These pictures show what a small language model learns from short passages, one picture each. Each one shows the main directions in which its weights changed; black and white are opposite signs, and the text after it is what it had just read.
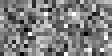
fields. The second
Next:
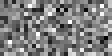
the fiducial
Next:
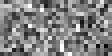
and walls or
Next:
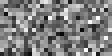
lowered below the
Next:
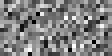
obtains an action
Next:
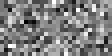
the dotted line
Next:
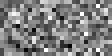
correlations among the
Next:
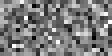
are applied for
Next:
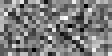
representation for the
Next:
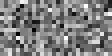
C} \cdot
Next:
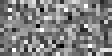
and $\theta'$
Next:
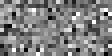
fork like structure on
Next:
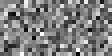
towards its
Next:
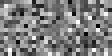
to \textit{in
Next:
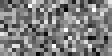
the Strategic
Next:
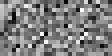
of Sciences and
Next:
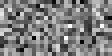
field equation, we
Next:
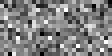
the periodicity
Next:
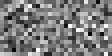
failures are
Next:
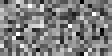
market and a
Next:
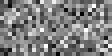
Array at
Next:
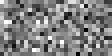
any bounded region
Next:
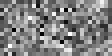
second term accounts
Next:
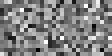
in our case the
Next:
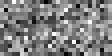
scaled better with
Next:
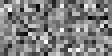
the composition
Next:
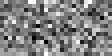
flight, and should
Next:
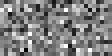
the coordinate scale
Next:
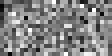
is to be compared
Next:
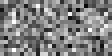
of the Berry
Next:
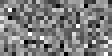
two constants and
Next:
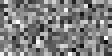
fact that, since it
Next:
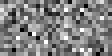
of the approximation are
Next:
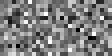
vanishing of
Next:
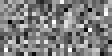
with the human
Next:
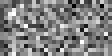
requires knowledge
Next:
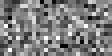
\equiv \kappa
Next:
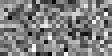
high magnetic fields.
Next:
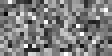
taken to be the
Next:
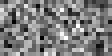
of the zero
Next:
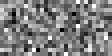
of motion.
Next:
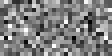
be generated due to
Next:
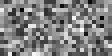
in the central region
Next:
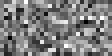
can exploit the
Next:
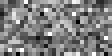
problem (5) in
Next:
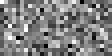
for analysing the
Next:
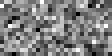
cold stage
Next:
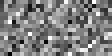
less than 10\%
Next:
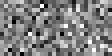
dependences of potential
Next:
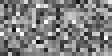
formula is
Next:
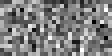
in Ref.
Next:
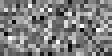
to lower inferred
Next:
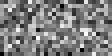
given at one time,
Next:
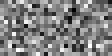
flux quanta are
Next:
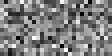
move from a
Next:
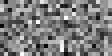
By standard simulations
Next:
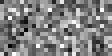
that when the agent
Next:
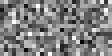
of the previous object,
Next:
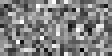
this paper is to
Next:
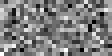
of parameter prediction was
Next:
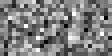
theory can written
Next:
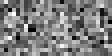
with respect to the
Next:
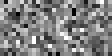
version of the
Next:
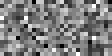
clearly seen
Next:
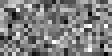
child of size
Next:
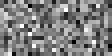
the NMG
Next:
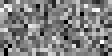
the sBH and
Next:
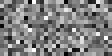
clear to what
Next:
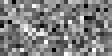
directly calculate
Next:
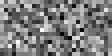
frequency of the
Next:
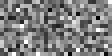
Department of
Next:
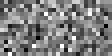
temperature of a local
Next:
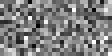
This Ansatz
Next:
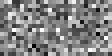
also addressed proper
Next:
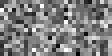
universe picture
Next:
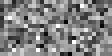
can be written
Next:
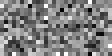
anomalous dimension
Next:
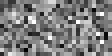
experimental data.
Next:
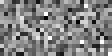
Pintelon and
